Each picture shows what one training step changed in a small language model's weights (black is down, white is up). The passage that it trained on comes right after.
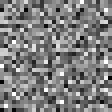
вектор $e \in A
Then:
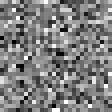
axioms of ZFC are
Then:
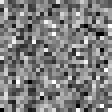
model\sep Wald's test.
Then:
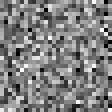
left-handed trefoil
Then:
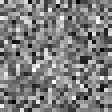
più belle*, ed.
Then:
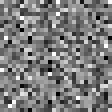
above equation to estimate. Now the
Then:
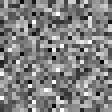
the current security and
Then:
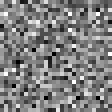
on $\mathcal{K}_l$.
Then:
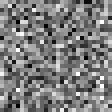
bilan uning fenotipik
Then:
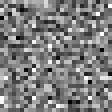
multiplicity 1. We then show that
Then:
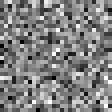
CO₂ emissions may
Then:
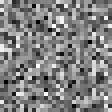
como una entre muchas
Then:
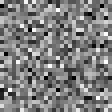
Crotona, la provincia
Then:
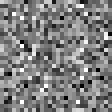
А. Мактабда
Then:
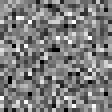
for all $t\geq 1$,
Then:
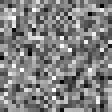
tras la muerte de
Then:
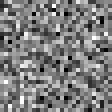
la que la obligación
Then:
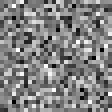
which has discrete support. Since
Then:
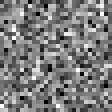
4. Xoliqova G.
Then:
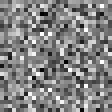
learner has advantages and
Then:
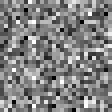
recordings, broadcasts
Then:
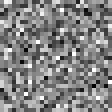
the fibres are related more to the
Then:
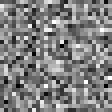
ta‘limning ta‘lim
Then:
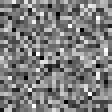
approach to SI assessment by
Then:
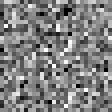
the real-time market according to
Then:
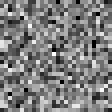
manuscript. Contact Lude
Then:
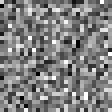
por la crítica no
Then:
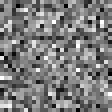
1D novel method test bed under
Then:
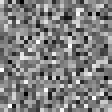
similar characteristics that are the
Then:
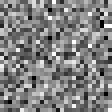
(see Section 2). In
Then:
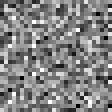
discrete datasets.
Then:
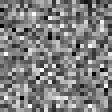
no restriction on $x' -
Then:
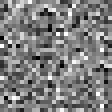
compute the multiplication formulae
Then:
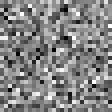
effetti placebo nella
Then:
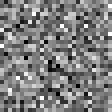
of the overlapping first
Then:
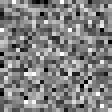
under investigation regarding the
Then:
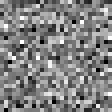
duenean. Argi
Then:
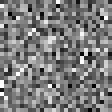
foi estimulada à reflexão
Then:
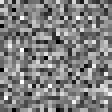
in 2010. The sales have
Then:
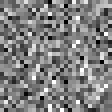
stateless polities can be regarded
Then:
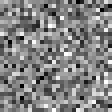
enfoque punitivo
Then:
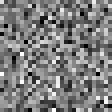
años con un 16%,
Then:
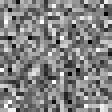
cloud, video recording
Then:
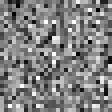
time, which is typically used for
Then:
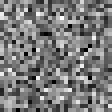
\|\}$ if for each $K\in
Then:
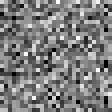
vast development over the last 20
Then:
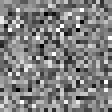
resultados. Los participantes
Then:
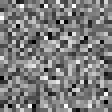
the defining property of a projective
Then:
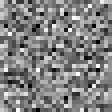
qaratilgan. Fitratning
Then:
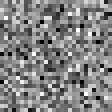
² Lecturer Teaching
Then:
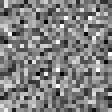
fibres. Typical failed
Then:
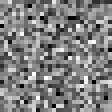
very large, hence
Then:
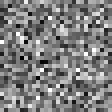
stress but on the other hand
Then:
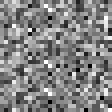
performance is validated by a
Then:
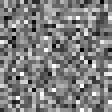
el adabiyoti tarixi.
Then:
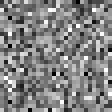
custo social sistêmico
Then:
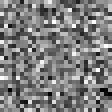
Search AI models with various
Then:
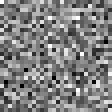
of the SAF plant.
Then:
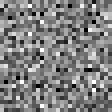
bu masalaga imkon
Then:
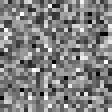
Wiesel's friend,
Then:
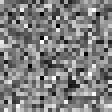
simple and amenable to study using the
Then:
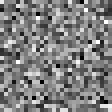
th root of both side with a
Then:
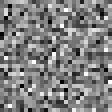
the data. Mainly affected
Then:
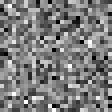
interpretation $\phi$ of
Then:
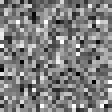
bo'ladi. Sinish,
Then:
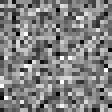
of each nation. Comparative analysis of
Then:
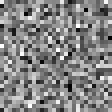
of 79.7% and the highest
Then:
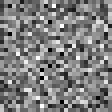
pml2}). We use the same
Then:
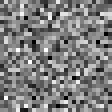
bo'lib, ayol
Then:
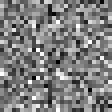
cf. \eqref{eq}.
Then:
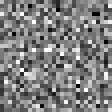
other words, we need to show that
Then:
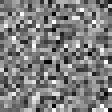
countries [2]. A
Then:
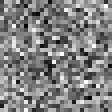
\thetag{2.3} is the
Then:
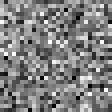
Campus Avançado
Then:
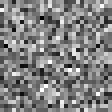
и урологических
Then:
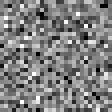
Then, the following statements hold.
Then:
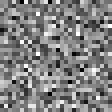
for learning at home.
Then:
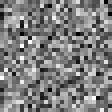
study group had undernutrition.
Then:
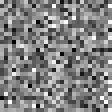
se menciona en el
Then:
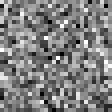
de la Contratación, 2
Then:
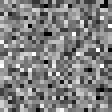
obrigatória nas
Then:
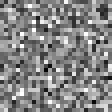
months was 4.6 ±
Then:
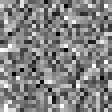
de actitudes, valores,
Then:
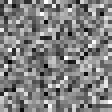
dynamics is an interconnected
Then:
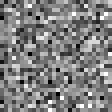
courts in Pakistan have
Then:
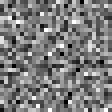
of poles at $(\alpha, \beta)
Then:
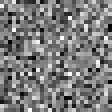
risk etmenlerinden
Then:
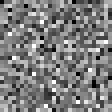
with genus $2$. By
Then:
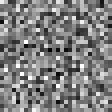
educational space; research methodology;
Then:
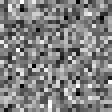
slave states is very
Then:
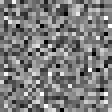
on a subset of diameter at most
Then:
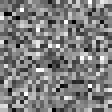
PV arrays more easily than
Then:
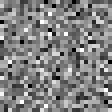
bilan tushintirish
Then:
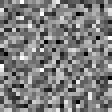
s) of direct and diffuse
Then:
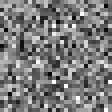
the ultimate responsibility
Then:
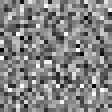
the gamma functions associated with the cone
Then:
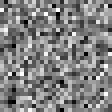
the mechanism of development of
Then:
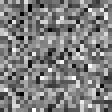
be suitable for all edible
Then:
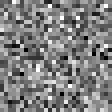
I. Bog ‘cha
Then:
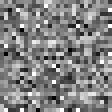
continuous solutions. Further research
